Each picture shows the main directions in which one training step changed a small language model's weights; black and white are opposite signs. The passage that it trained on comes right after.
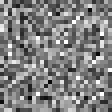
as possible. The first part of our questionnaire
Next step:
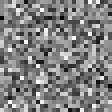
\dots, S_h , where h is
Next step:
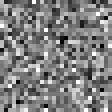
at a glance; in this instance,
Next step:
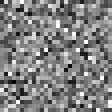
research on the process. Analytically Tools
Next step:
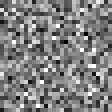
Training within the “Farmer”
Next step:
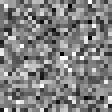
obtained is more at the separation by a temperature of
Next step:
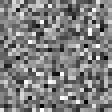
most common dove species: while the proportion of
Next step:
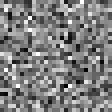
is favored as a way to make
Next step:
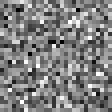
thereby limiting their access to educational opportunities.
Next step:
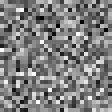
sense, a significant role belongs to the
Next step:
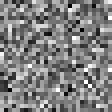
complex transmission network. The voltage profile (Fig.
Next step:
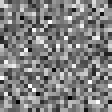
HD, JRD, MI,
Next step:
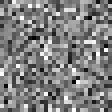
anesthetized, these prevalences can
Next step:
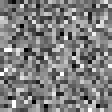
growth promoters are supplemented to the
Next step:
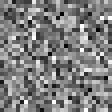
contracting paratuberculosis in males
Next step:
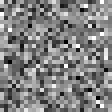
"trust" and "flexibility".
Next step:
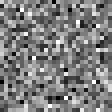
required threshold of 1.65. 5.1
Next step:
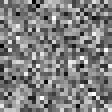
attribute - (12) for each outcome j
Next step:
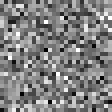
were held. Then, the final drafts
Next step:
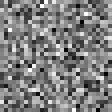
15 (1) that, the educational system shall
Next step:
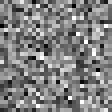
access information freely and in real time, by
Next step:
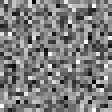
in the field of adult training. He is also
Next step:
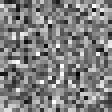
Simon ⁷ - ¹ Department of
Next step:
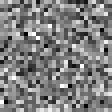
multiplication method. However they failed to
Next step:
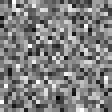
vectors v_1, \dots,
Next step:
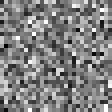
Rank H Test df p-value
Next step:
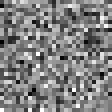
Quantum Mechanics? Francesco
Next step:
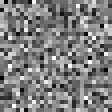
for Circular Economy, projects will be developed
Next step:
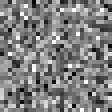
are given with justification and usages.*
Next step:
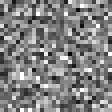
a comparatively higher population of *C.
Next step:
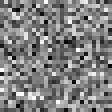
panel), always recruits the same nodes
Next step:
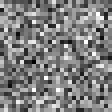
Research and Development, Eurofins Genoma
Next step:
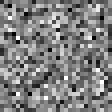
200 years of regional observations¹, was
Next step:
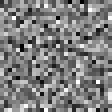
The experimental group 51 students while the control group
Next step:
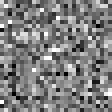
day_of_week ## time
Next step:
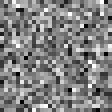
uterine rupture out of
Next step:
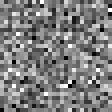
of the worm and gear set is a
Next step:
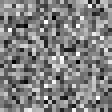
while 0% were Muslims and
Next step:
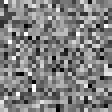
the mass m1. Bottom: B1
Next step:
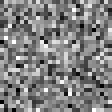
to the research community by way of being
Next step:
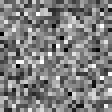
of 50 subjects were enrolled. Following observations
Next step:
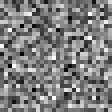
Hino-Pak Buses Source
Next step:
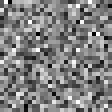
nation, with regard to meet its needs over
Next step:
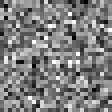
these points 15.9% were found to have
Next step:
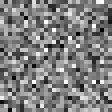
are highly relevant. Nonetheless, the
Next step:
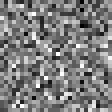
practices in local food systems are linked to
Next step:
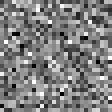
functional occlusion as well as harmonious
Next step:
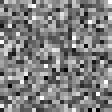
the protection to three phase motor against the over
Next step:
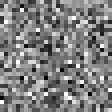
Tamil Nadu²Professor
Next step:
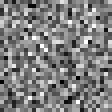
the anterior cingulate or the medial
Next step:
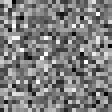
established a strong link between living in slum and
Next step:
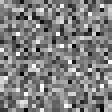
controlled vocabularies that apply. The project
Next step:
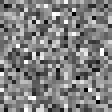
hospital stay was 8.3 ±
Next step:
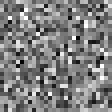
finance, and medical imaging, where data often
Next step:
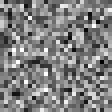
will mostly be done using controllable test signals.
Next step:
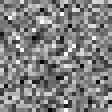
stages of the pharmaceutical manufacturing process for
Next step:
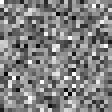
Administration. The comparison was made with the
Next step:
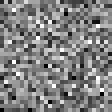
dull, soft sounds in the areas
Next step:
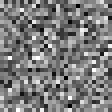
Design (KISD) presenting an online
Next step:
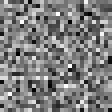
Additionally, several plant species in the samples showed
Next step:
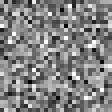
in any effort to boost welfare of the
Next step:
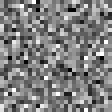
prompting researchers to look for powerful natural
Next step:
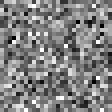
the Solent and landward to the north mostly
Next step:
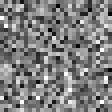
productive and development oriented. Research suggests that
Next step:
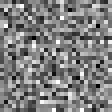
provides young people with a greater economic awareness and the
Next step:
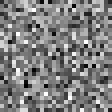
family variance; σ_r^2 is the
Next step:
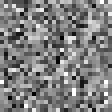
mechanical test rig with 1kN load cell.
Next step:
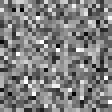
encoding, language - Author,
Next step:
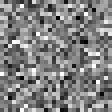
activities in the TRANSFORM
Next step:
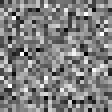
The putative discrete colonies obtained after
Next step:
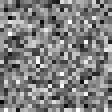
before-mentioned controllers. It would be
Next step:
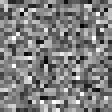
several other factors (production costs and
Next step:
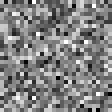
for savings within the existing system in order to
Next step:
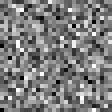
mitigating its risks. collaboration between policy
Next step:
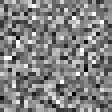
the laser is always accompanied by a
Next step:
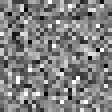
learning is most effective when students engage in authentic or
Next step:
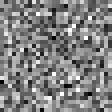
of the empowerment program is obtained which can be
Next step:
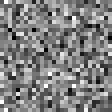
and address the needs of each and every student
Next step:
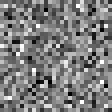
whenever there are tax differences between countries.
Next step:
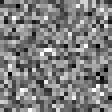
Ethical criteria and validation Although this research did not
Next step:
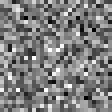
promotes performance and productivity [31], and it
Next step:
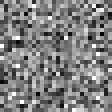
the case of the CNT-36 sample,
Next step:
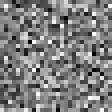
23e Congrès de
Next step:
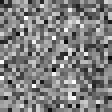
.000 Reject the null hypothesis.
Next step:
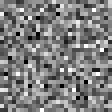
complexity for optimal learning. For example, when teaching
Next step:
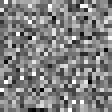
papers from scholars within and outside Nigeria such
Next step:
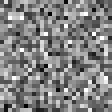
groups, Hb level Article History
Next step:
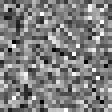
opposed lateral beams and has relied on
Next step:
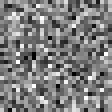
severity usually vary from year to year
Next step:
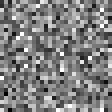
German only) Source: WP5 survey 2024
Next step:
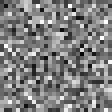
timeframe is set to be 3 years,
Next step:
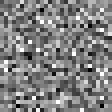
capacities of the salts have been
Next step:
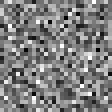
develop, the skin becomes thicker, mainly due
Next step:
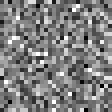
selected manufacturing firms in South-East,
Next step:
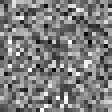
a BD FACSAria III flow
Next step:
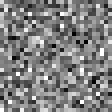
not reproduce the hallmark characteristics of
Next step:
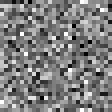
agents have been explored to improve respiratory mechanics in
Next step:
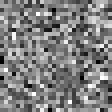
of children and adolescents experience behavioural
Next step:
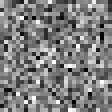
health indicators must be relevant to the context of study
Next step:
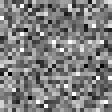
involved in marketing of summer tomato.
